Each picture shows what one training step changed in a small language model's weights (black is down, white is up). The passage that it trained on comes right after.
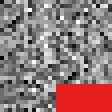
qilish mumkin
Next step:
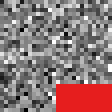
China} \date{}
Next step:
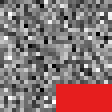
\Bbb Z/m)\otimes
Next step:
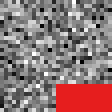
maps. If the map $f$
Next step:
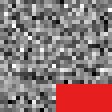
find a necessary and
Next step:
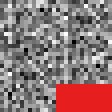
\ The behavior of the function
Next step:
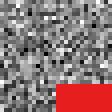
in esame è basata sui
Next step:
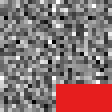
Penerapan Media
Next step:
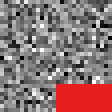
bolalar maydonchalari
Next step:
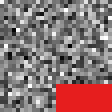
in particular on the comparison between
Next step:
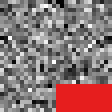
Technol. Manag.,
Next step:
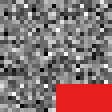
maneira mais integrada e que
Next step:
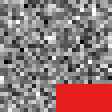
modos en que se han
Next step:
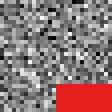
sets of tangents, via
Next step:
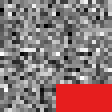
apalagi dimasa
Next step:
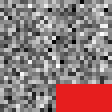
architettura. In
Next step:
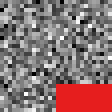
For $S^3$, the equator
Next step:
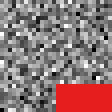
Bugungi kunga
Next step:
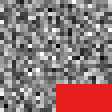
olish ehtiyojini
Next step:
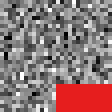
Weffe Vocal:
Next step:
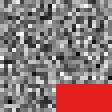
di Food Exchange
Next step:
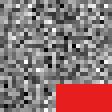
reconstruction are shown for the
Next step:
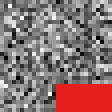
is, $X$ defines a
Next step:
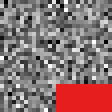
then the dimension estimate for the
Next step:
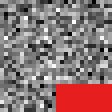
o estudo deve ser
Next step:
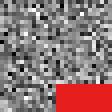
$E_i$ mapping to
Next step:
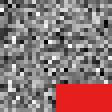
are empty. (1) Let
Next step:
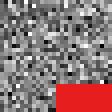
the optimal parameters of the algorithm
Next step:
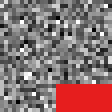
iqtisodiyot fanlari
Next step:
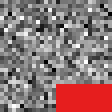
huquqini berdi,
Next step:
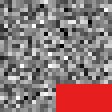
$x=2\varepsilon$. We obtain
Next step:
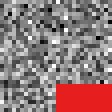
das argamassas deste
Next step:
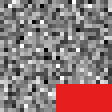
Energy Minimizing
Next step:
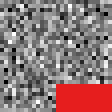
artan öneminin
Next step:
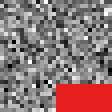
decorrer do tempo.
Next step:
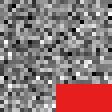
F_1 duragayida
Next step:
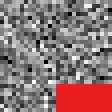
$. The semigroups
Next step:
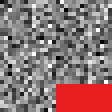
by $-1$. The objective function
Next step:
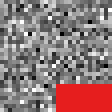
verificación se programa
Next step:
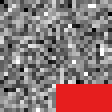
represent a controlled path
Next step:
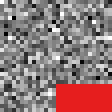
parte de las costas
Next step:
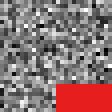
in the preconditioner. We
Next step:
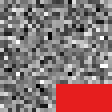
in each spatial direction of
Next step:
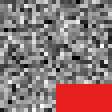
if and only if $\sigma$ is a
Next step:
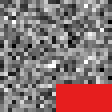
inequality (the best up to
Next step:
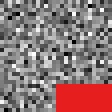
developed. These
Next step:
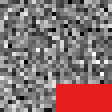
still maps some $\rho$
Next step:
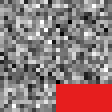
hisoblanadi [1,
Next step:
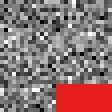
von Fachwissen und
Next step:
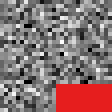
davrda ta'lim
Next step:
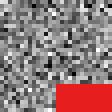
$x$ children
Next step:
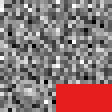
qolgan mana shunday
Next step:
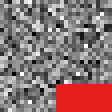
oqibatlar, balki
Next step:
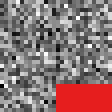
is a linear combination of
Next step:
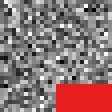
$K$, un ordre
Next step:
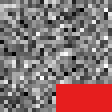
\cdots, y_k \in
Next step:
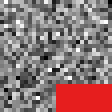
bevoegdheid tot
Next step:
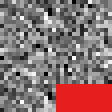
fast variables of the
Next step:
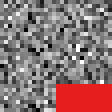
Let $(M,\Sigma,\lambda)$
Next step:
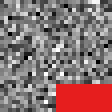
having just one maximal
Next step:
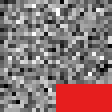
and for each $n>0$
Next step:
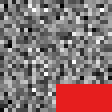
corresponds to $\nabla \times A$.
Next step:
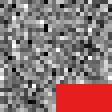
os mais diversos tipos de
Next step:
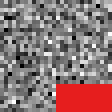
\mathcal{W})$ consisting of
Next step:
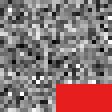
Ka'baga borar
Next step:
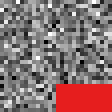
the representation type of such an algebra
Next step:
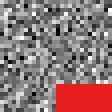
from Kompasiana:
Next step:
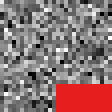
estudantes com necessidades
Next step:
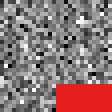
Riemannian manifold
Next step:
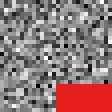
recorrido. Son
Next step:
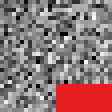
each interval between two points which are
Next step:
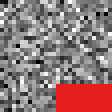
of degree larger than
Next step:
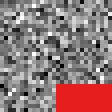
Risk for Mathematical
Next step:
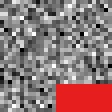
variables in our integrals,
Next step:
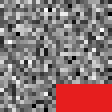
vohasi ilk o'rta
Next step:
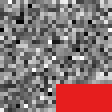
an immersed sphere in
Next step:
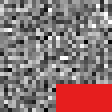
мистецтв у
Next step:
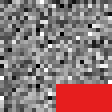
la conjonction de ces
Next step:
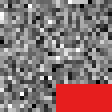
qarab o‘tirgan
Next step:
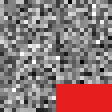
el que empiezas.
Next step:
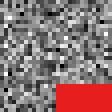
we note that \begin{align}
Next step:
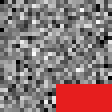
of $B_n$. Then by
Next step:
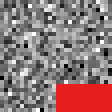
the literature. For
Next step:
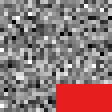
Para preservar por más
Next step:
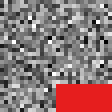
Interior Penalty \and
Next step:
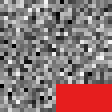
(4.5) was first
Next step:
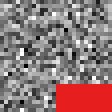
yozuvchining sof
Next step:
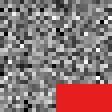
contract is to cover all
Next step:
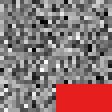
va 40 ta konning
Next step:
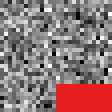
projeta , nos anos
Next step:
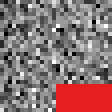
basic relations between the associated
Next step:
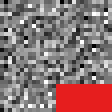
\medskip It was shown also in
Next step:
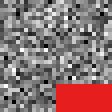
rápida expansão da
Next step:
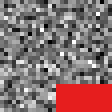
фонда и Советов
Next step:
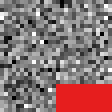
and collect the scalar
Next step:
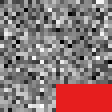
\] (the last inequality
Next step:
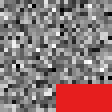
a été inactif
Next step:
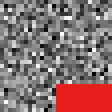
работе современного
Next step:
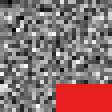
of the abbreviations
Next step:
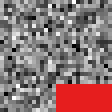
и культурного
